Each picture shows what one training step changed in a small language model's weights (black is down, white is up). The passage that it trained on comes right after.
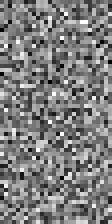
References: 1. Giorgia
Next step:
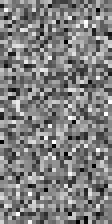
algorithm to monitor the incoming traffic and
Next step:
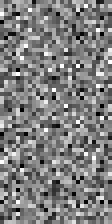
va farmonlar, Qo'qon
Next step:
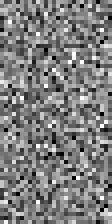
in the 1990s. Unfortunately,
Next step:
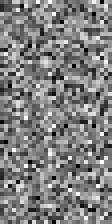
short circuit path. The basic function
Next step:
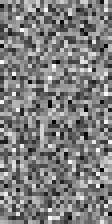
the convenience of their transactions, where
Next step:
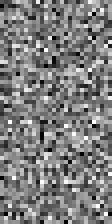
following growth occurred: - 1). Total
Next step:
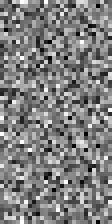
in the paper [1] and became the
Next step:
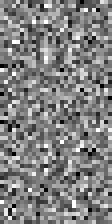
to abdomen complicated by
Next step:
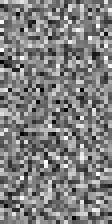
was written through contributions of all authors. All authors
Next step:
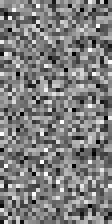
kasb etadi. Prognozli
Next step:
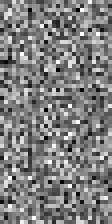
sarana dan prasarana yang
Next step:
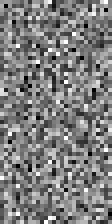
subject to select their ability to manage their
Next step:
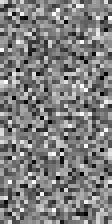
peer testing. This was also evidenced
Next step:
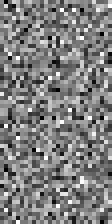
(Twitter)? O presente estudo tem
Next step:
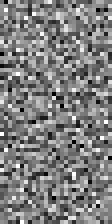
to Strengthen Health Research Capacity in
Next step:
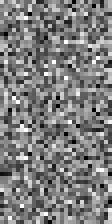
uygulanan “ad verme”,
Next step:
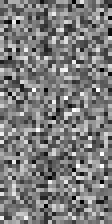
überlagert. Hier wird eine weiter
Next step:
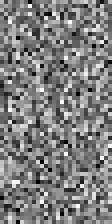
na paisagem por meio de um
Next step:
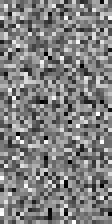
lutas e embates de saber e
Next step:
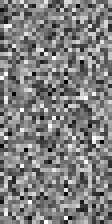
not a direct determinant of reading success. When
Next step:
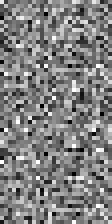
tuzishga hozirlik
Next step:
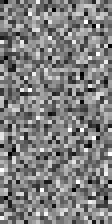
Medical College and Attached Group
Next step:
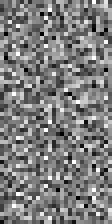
(NVP), which if left
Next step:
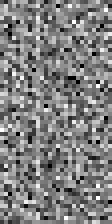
kabi noshudlar, xattoki
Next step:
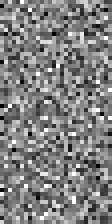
factors were found to have positive influences on
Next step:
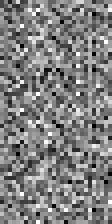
yang bertujuan untuk memberikan informasi
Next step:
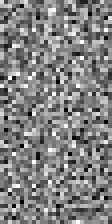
and does not boil down to completing the
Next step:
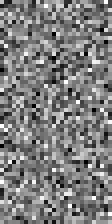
2). Obviously, regulation in
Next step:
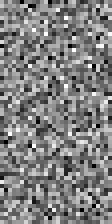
with resistance to biotype 2 and with
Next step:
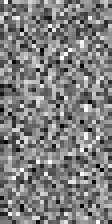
lived experience identifying the core essence of
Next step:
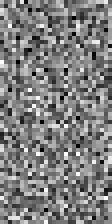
Especialização em Inovação de
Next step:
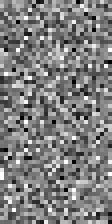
semantics of extended ES3 implementations
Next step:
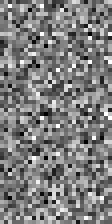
психического здоровья
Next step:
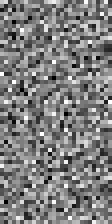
a probability value of 0.000, which
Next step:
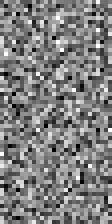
by a change in autonomic activity that
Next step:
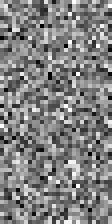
sistema. Fuente: Díaz et
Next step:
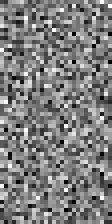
da simulação Utilizando como
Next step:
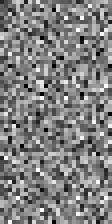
Blind Review* 1 Introdução O
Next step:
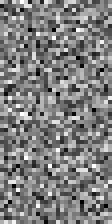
is creating new jobs. For example, at
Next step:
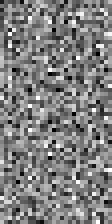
органларининг фаолиятини тубдан
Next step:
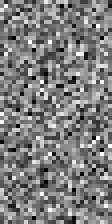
cuestión, no había certeza
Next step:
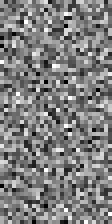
for five years. She performed her duties in
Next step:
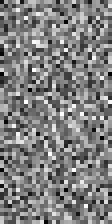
of Youth Employment ANSD National
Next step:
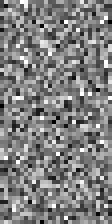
the current open period regular calculation or pay as
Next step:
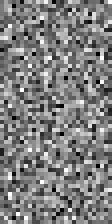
манзаралари қаламга
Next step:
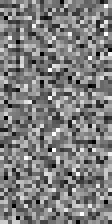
barqarorlik, oltingugurtning
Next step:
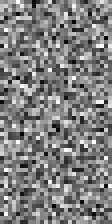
canon of style, the canon of delivery
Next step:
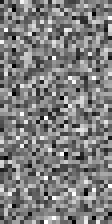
public awareness, and the development of
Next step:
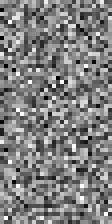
to review the current research in this field and to
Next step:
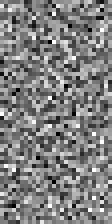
of societies. By March, most
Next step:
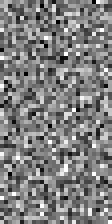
mixed compositions vs.
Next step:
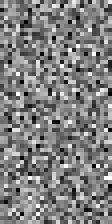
: 5 days/week Load of
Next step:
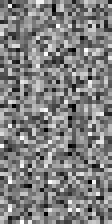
полицейский возле мечети
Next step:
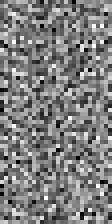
E. Bozorov, O.
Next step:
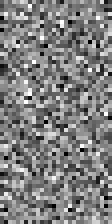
Based on the ranking key above,
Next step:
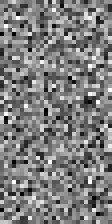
questo tempo. Durante la festa
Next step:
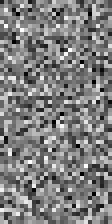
insecticide was applied to 60 d after
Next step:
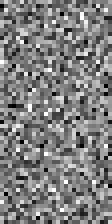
in guiding representations towards global learning objective
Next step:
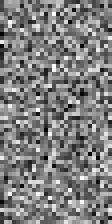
Budgeting: Detailed financial
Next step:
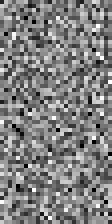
assistance in their teacher and classmates
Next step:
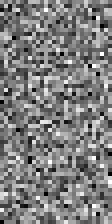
Elgar Publishing. - He, C.,
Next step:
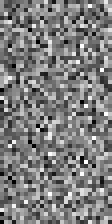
Oberflächen wiesen im
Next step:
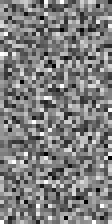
limit set by WHO. This means that
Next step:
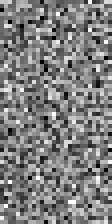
належать до однієї
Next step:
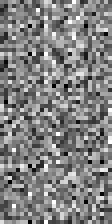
тартибини белгилаб
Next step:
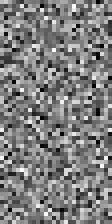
the zinc and lead smelting processes in
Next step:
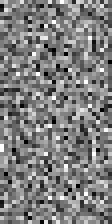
more stringent governmental regulations on
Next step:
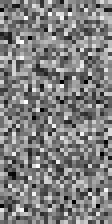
spatial differentiation in 3D
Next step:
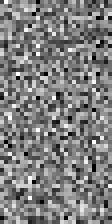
(year of construction, insurance
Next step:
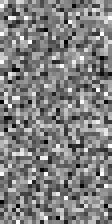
optimizations for both ours and AD
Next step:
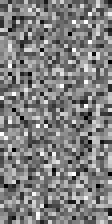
Olib tashlangan minimal parametr
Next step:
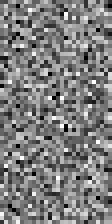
a importância da literatura – e,
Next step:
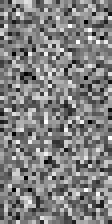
para a aprendizagem”. O artigo sobre
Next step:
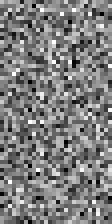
Chi-square p-value Decision
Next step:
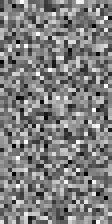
on all traits except the number of
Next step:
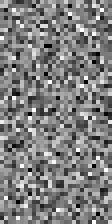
jihatlari ochib berilgan.
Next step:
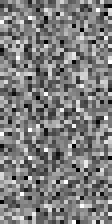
der Sonnenbahn am Weg
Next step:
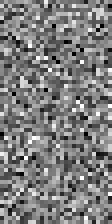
J'écris comme je vis, je
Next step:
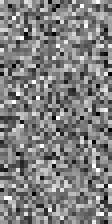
and a fin (remnants of a
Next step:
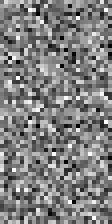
Current policies 3°C+
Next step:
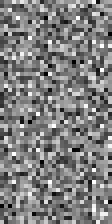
Generasi ini menunjukkan
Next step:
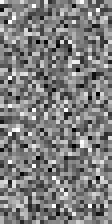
to be to deal with this annotation
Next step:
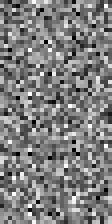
созданной им лаборатории
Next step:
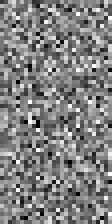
públicos y de atentar contra la
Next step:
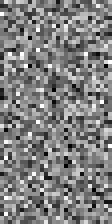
programs of high quality are naturally expected, the
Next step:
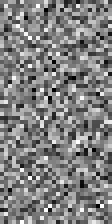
preserved and that no significant alterations had been
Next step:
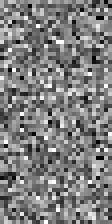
stores charity/donation information and
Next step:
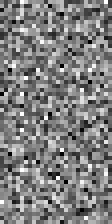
information about the existing resources in the community -
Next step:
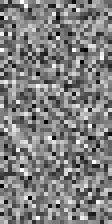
the final report is submitted. EC needs
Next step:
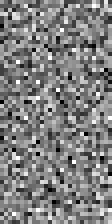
echocardiography. Our facility
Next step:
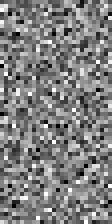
experience, variations in scores can be a
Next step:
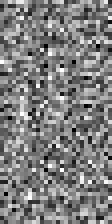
HO2c: there is no significant
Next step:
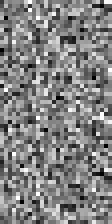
such as plague yellow
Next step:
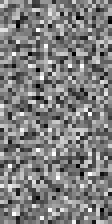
digital-стратегії: SEO
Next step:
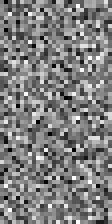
больных, из которых 155
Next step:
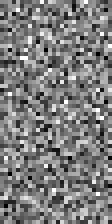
should also avail themselves with the opportunities
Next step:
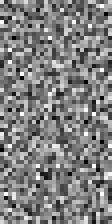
(ERIC), and Garuda.
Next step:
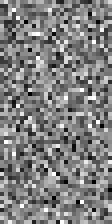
The labeling of biscuits was analyzed for
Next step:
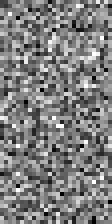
plasma exchange, significant.
